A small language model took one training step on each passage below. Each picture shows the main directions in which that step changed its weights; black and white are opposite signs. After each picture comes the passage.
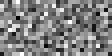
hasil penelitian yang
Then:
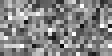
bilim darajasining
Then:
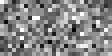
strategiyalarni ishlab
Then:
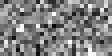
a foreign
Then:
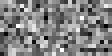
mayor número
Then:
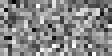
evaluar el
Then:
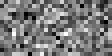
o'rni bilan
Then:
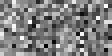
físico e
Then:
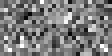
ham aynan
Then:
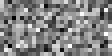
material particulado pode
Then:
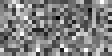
тощо), які
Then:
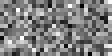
for the population
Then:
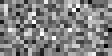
из выбранных
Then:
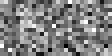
que la danza
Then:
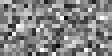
product. The
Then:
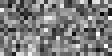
bilan belgilanib
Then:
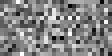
detecção de
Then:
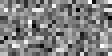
Dolor <5
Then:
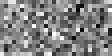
й професійного
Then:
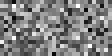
bevaring af
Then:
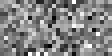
source and
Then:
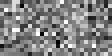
piketlarga va
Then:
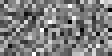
o uso das novas
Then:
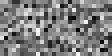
energía de la
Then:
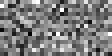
rinci dan
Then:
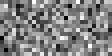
пристрій для
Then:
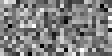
última su
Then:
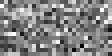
o Plano
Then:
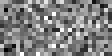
la nariz,
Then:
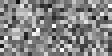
normal olmak
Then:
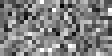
davlat, bank va
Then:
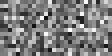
ou aprendeu de
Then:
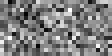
fanlarda foydalanish
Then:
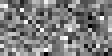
Ильин consideră
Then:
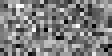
то время как
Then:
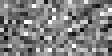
– o‘zbek
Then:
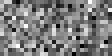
em relação às
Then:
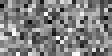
narxi yoki
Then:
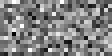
a alinhar
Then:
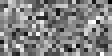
діяч XIX
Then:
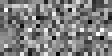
- Strauss,
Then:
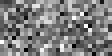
va tartiblarning
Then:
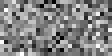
відіграв актив
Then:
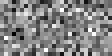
vita; al
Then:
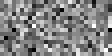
де всі
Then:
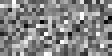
nafaqat tilning
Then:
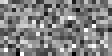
la Universidad Nacional
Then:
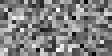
qulay ta'siri
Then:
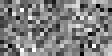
wie sie Dittmer
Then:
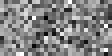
tilidagi o'quv
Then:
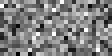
bazi hollarda
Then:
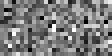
seja amplamente
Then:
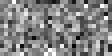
chiqadi. Bu
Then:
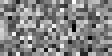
las preferencias
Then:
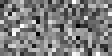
disease a
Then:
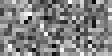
amal qilyapti
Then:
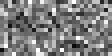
II – quatro
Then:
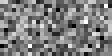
la un click
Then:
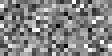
A hős
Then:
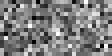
los bares y en
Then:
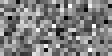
las defunciones del
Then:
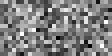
important basis and
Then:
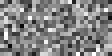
sabor, textura
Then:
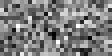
The results of
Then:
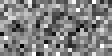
Gini), ou
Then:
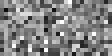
biri bo‘lib
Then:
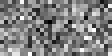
that is analgesic
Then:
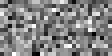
acordo com a
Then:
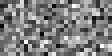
methods. The
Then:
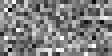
te waarderen
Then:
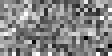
asoslari islom
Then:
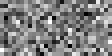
bayroq yoki
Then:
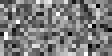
une évaluation
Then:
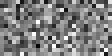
kundan sung
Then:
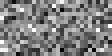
al. Lactates
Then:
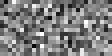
a circa la
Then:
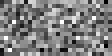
of established
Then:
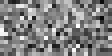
etishga yordam
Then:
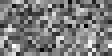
muloqot va
